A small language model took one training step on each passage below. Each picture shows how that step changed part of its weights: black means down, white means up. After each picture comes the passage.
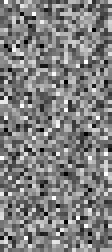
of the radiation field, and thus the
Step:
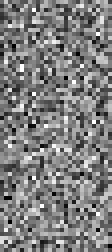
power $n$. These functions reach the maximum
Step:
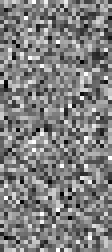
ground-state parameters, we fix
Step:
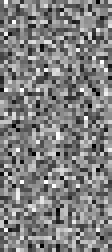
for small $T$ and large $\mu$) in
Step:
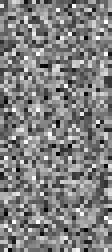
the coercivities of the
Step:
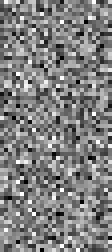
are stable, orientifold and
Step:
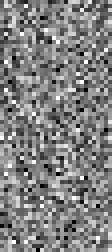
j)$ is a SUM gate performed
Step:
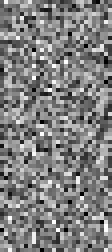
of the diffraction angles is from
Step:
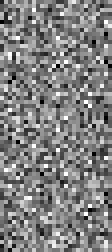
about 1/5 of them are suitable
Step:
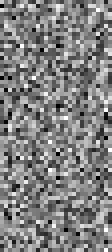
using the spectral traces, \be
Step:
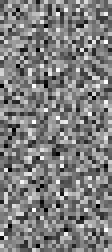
we can rule out the interpretation of
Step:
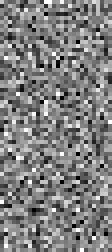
are indicated by dark-grey
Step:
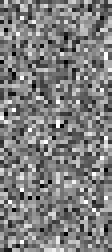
with different values of the signal-to-noise
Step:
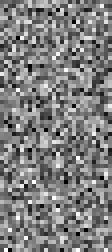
region, and the time integral of the
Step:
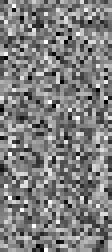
\subsection{Temporal Graph
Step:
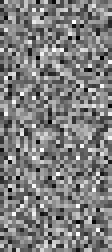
problems. First, accretion of matter
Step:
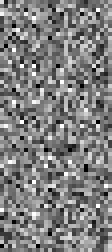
such interaction based on a quantum cellular
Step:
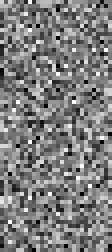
exiting chamber \\ $N$ &
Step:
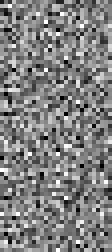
or whether this is distributed in
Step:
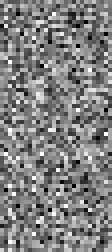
lattices, digital nets also
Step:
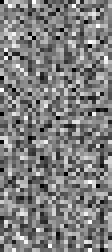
despite the following two Kripke
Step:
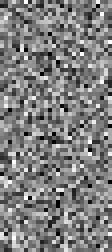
Equations (\ref{hrellow})
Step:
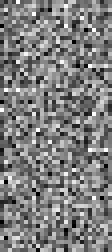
0.31. Note that both the
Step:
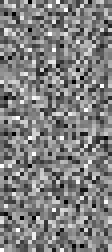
nm could effectively block the Si
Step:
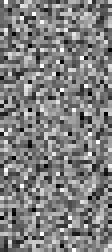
of simple analytical computations with the
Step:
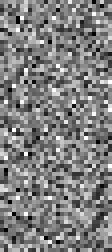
bursts \cite{aemns}.
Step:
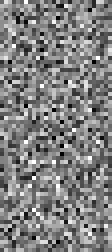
(scaled modes of $\mathbf{q}$)
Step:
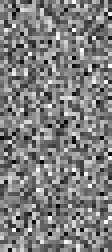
conditional Lyapunov exponents in
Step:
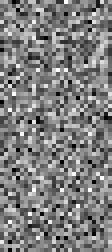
the modes are fourfold and the six
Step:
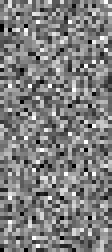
experts containing suitable items
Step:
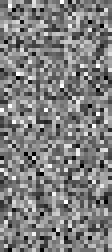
at the trap center is always
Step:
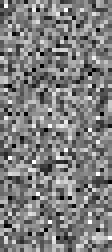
$\ket{r}$. An external
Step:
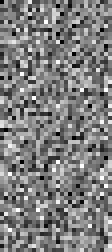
with the Nash equilibrium of the
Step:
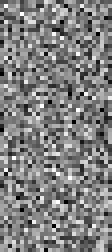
To obtain a sufficiently large
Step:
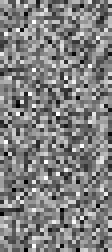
procedure followed is described in Section
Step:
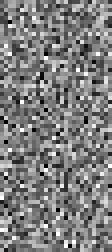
stars following our derived IMF is very
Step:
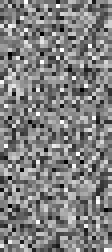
projected onto $\ket{n}$ by
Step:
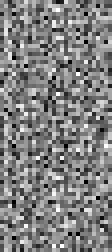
We demonstrate that the graphene
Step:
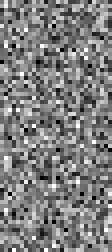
The results shown are of the normalised
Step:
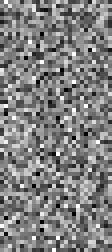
the central emission is tilted showing a
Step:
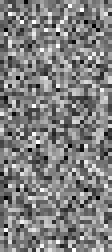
notions of simultaneity and proper length
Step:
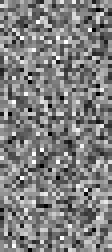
in the less stratified flow,
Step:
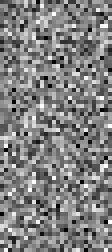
the bulge merges with the
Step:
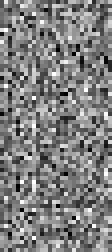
of the localization of information, in terms of
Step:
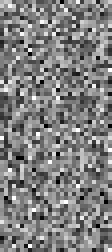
in order to trace the bath system
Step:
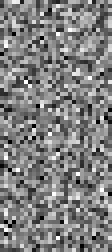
can only be executed on the original
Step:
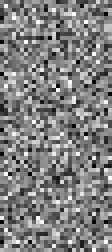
Higgs mass parameter in the SM.
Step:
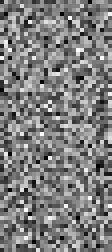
pilot runs and validation
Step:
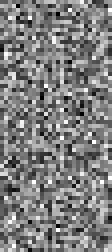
strength $B$. In order to
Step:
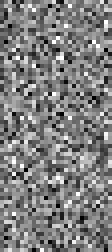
exponentiate and can be replaced
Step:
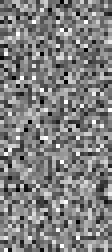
while the meson wave functions of (6)
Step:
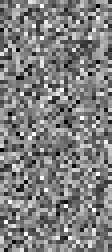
characterized by added structure near the stellar
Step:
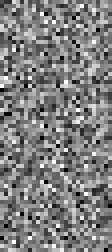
greater speedups should be
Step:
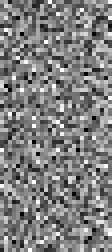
bubble when $h/R$ =
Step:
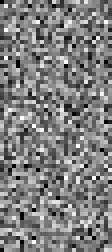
are motivated due to the leakage of
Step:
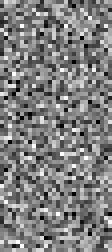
$i$ is the disk inclination and
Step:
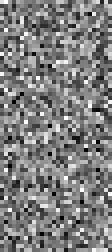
galaxy formation. In following the second approach and
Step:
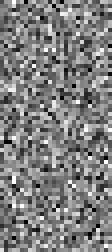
QCD calculations except at their
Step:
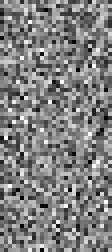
the astronomical community
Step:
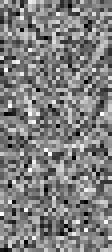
the net charge density in units of the
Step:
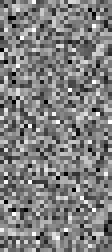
near the electrodes, where the density
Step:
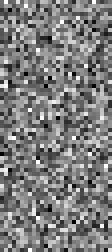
stability of the periodic motion.
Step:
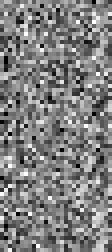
imaging applications. Our contributions
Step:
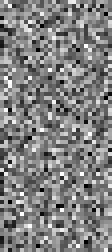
Gyr ($\sim$ 1 Gyr)
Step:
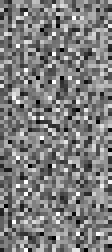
\{u'_k\}$ if and only
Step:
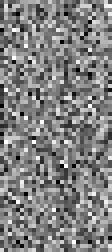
assumptions or other independent observations to extract
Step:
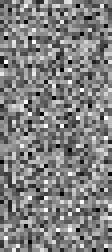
distinguish between the {\em if} and
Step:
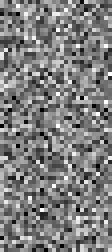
interval. If the posterior
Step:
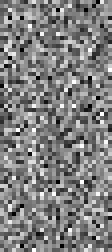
larger diameter, being preserved for a
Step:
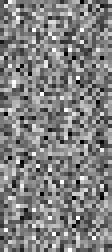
uniform iPEPS ansatz
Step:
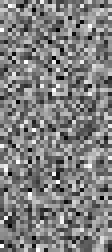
tripole model. In Section
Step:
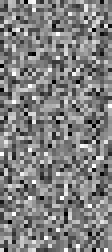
excitation of eccentricity during
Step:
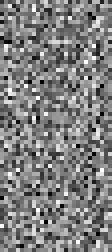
standard Monte Carlo sampling and
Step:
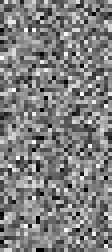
just needs here a purely
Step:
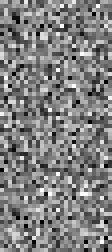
policy for MDPs}
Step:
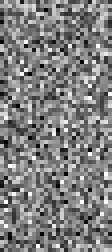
the optimal beam direction. The prediction method
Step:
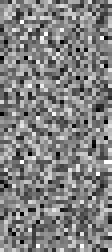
measures and the way to compute
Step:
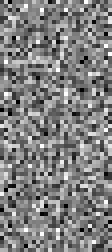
rich in powerful 3D analysis
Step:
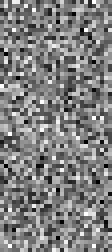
description of strongly correlated
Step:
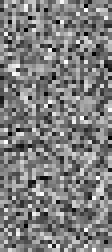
as a CSMSM. This feature makes
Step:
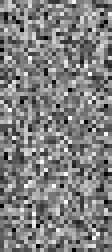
the rotation that a vector experiences
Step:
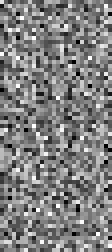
outputs are impacted.
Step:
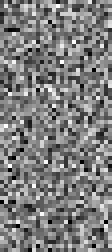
a nonlinear differential equation for $\varphi$,
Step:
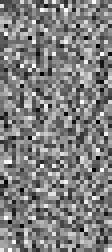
nucleon is Lorentz contracted
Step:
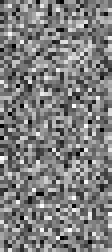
we obtain **Figure S6**.
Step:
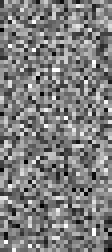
it possible to calculate the probability of
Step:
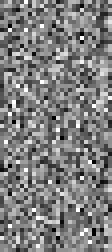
articulate which aspects of an
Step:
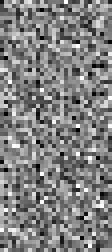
and the blue dashed lines show the
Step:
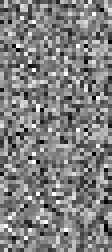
with respect to the center of mass,
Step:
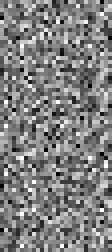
in a much wider range of values for
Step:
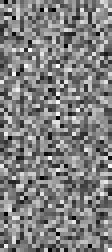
to the Yukawa enhanced
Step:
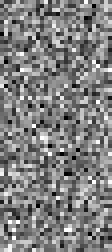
$\alpha I$ has the dimension of
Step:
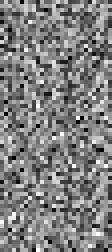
the primary source for cosmic
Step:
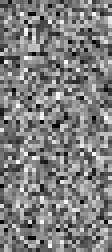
observe that the measured data and the
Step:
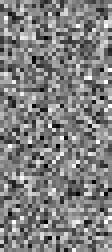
the nearest-neighbor atoms
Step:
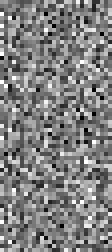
Hipatia (UB computing
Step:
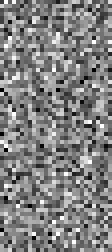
This observation is possibly related to
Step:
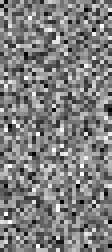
The Gaussian defaults are used.
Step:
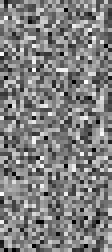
phase. Cache entries must
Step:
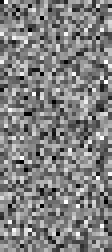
important contribution was the theoretical paper by
